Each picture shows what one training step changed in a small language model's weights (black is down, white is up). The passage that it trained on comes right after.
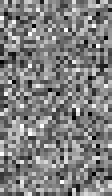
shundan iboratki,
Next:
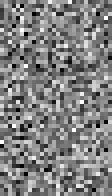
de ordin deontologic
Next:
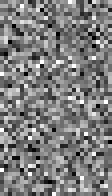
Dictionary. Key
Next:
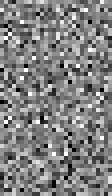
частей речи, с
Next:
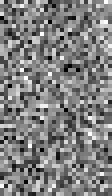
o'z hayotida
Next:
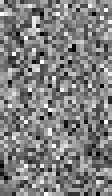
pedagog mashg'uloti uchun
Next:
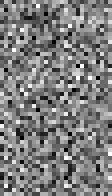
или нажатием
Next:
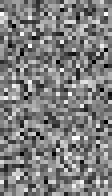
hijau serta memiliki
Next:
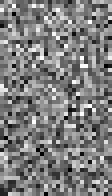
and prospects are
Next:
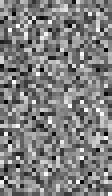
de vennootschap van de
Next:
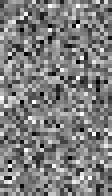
que esses documentos não foram
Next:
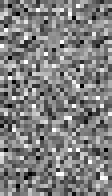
Porto Velho, RO.
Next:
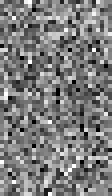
*Healing* tidak
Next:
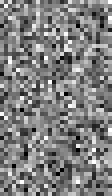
qancha kuchli
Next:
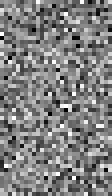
войны между
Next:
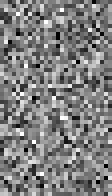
da síndrome
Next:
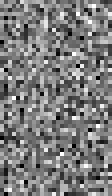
ikki farzand, bir
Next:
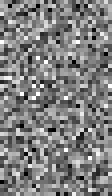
se dará a lugar a
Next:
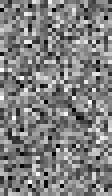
shakllanishida hal
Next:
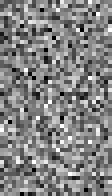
hablar de Internet —en
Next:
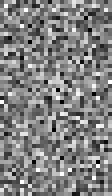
Siddique, "The
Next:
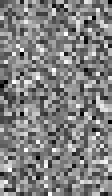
die Erweiterung von
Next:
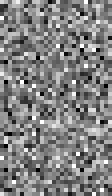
AI dos colaboradores,
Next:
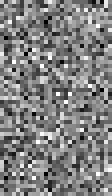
dinheiro vivo.
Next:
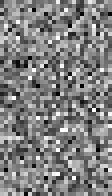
з одного боку,
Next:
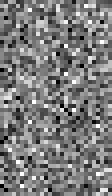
aparece cuarzo,
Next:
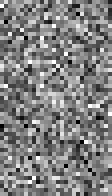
так же как полная
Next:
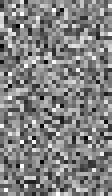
mencionan la actividad
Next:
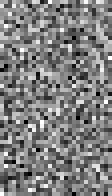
Grow Hill; p.
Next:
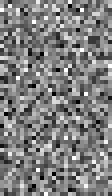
процесс организации их
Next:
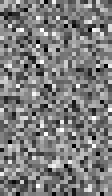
From this point of
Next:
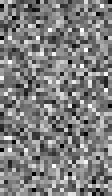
Lamy: *La
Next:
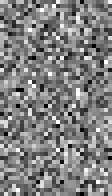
а питома вага у
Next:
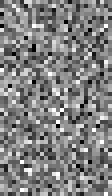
облика отечественного
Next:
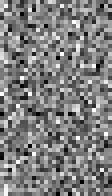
послідовності у
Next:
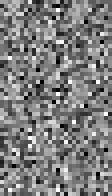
jihatidan juda
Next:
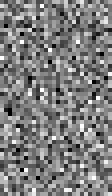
Projetuais na Arte e
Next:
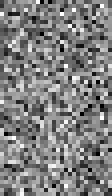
siglo XX sigue siendo un
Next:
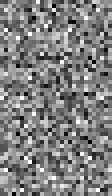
Анализ итогов
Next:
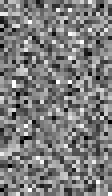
dan niet een bij-
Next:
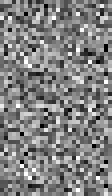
mayoría de los casos.
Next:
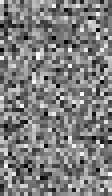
siswa disajikan
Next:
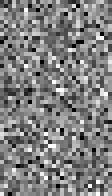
proteína. También
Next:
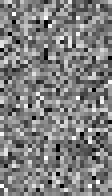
*Teoriya chisel*
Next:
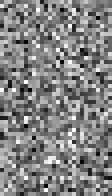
las estrategias propuestas
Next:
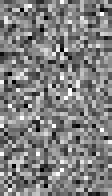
bilan ko‘chiradi va
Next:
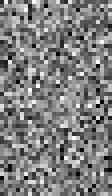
• El desarrollo de
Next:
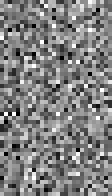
- ... SEG CAROL
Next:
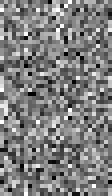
гг. : Опыт
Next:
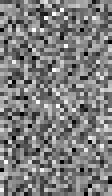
las atestiguaciones
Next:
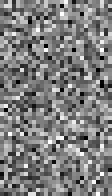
investment policy,
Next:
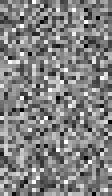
complique l'évaluation
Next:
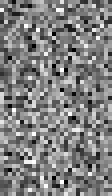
но близка к
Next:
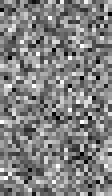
формуюча система
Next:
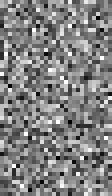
évocateurs comme «
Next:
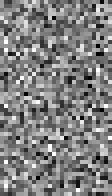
Seluruh potensi dengan
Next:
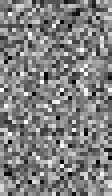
teoretis, transformasi
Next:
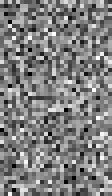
Fransiya inqilobi
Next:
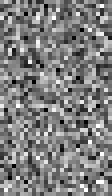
mayda millatlar va
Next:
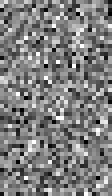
и холециститу.
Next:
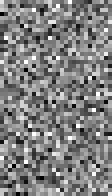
températures, elles
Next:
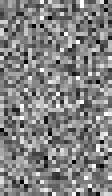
y seguro, así como
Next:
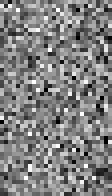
кун бўлди. Орзу
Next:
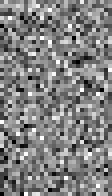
та розкриття
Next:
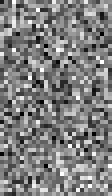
nasceu na capital de São
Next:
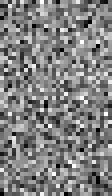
Bashar al-Asad
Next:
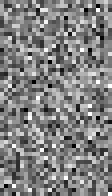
zunächst keinen
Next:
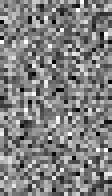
Салиева Наргиза
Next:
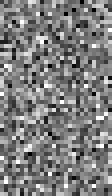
oxiri (milodiy
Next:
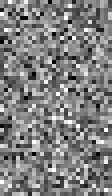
тизимида учта асосий
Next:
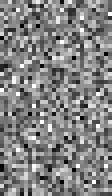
эркинликлари ва
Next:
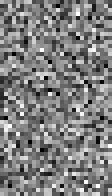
kuat dan signifikan
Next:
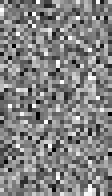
чуқурга қараб
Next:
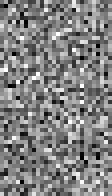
leading to violence and
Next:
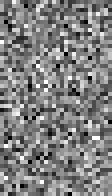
e visando evitar a sua
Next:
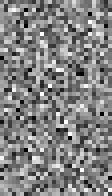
Pérolas e acolhido
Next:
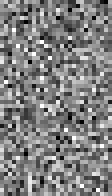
drogaria de grande
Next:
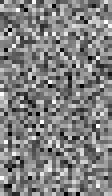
в экспериментальной
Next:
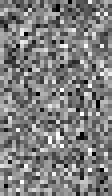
en reflectie met
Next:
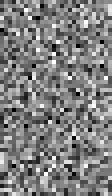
katta ahamiyat
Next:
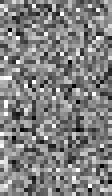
рассказывать не
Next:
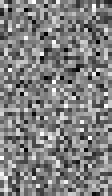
dari globalisasi.
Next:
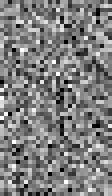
tashkil etilgan
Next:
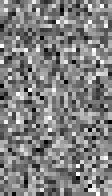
nazariy asoslari keng
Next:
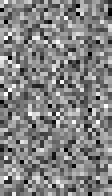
развио се у
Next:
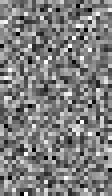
urbana adequada.
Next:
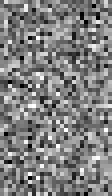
dan XII. Sehingga
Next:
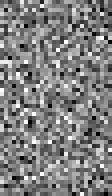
La motivación principal del presente
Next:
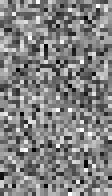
Babur’s personality in
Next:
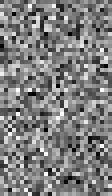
qo'llanadigan turini
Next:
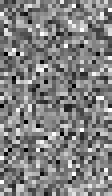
pinturas (en realidad
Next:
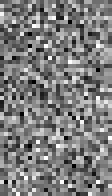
Sig. Keterangan
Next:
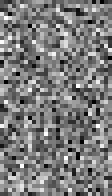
deneyimlerini içeren
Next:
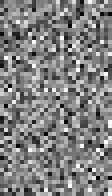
в останні роки
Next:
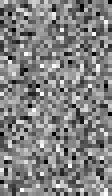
слёзной плёнки
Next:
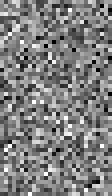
qatlami [2].
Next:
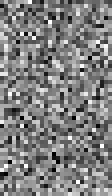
on la juge réalisable
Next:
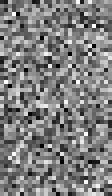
ot, sifat va
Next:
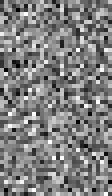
و انتخاب
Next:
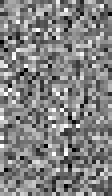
обмоток якорей с
